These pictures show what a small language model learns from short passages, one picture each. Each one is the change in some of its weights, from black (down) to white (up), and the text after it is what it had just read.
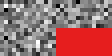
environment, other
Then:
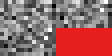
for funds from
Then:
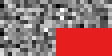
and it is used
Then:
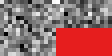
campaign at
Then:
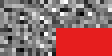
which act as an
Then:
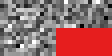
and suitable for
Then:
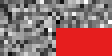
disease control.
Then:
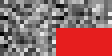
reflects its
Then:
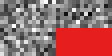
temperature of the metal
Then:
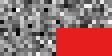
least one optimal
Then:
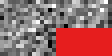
columns of Table
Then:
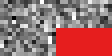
position of the
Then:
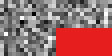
the creation of
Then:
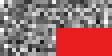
the phonemic
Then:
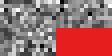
human experimentation
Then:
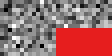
and Paula
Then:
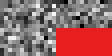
looks at
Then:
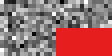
findings. Between
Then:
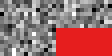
a modified method
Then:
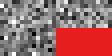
in egg
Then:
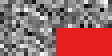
on rice consumption
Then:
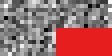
rough hair
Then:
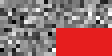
performances. The
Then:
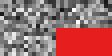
to large groups of
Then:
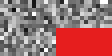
involve extortion
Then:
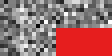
limit. These
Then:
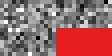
characterized by
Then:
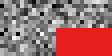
of proper treatment of
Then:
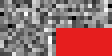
a discussion of the
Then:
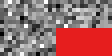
and fruitful
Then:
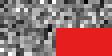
12 points and
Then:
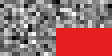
material in form of
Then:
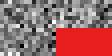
setup for the
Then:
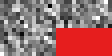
International Journal of
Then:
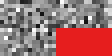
users recognize and
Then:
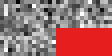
regressor and
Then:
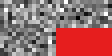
higher in the control
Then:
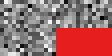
as “the science
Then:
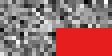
from the body of
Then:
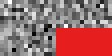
M . As mentioned
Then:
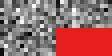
practical method has been
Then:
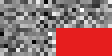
conductivity is
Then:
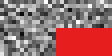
an amount of
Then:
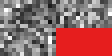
exploited the
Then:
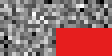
= 1 \times
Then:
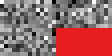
duty to
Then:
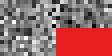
gentiles for
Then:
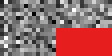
has been also applied
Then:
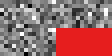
a participatory,
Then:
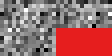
components exposed to
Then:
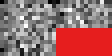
indicate competitive
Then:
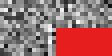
in all the
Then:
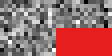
the solution.
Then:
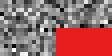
to position their
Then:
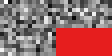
to Nigeria and also
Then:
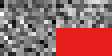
of the computational
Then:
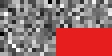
arNOX provides
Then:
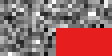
community through awareness
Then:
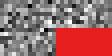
et al,
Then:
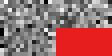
attention is being focused
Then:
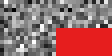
it particularly suitable
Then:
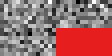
with extreme
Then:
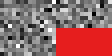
how interventions
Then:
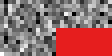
marketable product for
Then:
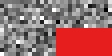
which makes the data
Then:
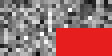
the interaction between the
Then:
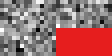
system of education and
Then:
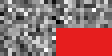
to what they have
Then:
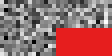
the functional scenario
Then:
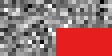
had its roots
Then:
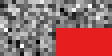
of Environmental Management
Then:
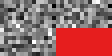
for the information it
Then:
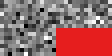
using more sensitive
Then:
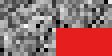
yielded a
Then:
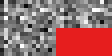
tendons of
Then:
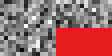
design, teacher
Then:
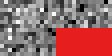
normalized relative to
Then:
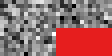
of the solar
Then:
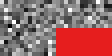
between the electron
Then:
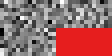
nerve is
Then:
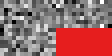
is an *in
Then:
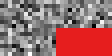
guiding and teaching
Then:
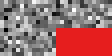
has not influence.
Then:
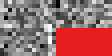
is in the
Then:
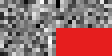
target is the
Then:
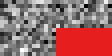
of their clinical
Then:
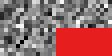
IR spectra
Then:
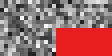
of tourism
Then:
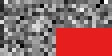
occurrences in
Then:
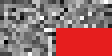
leads for the
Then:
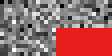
tax on
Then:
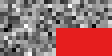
tools. In
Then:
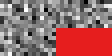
use anywhere for
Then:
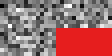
and methods. The
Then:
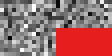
value of mode is
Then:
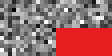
means that approximately
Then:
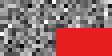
where the majority of
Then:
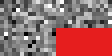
could specifically
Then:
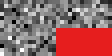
to fulfill
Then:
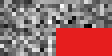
the researcher primarily
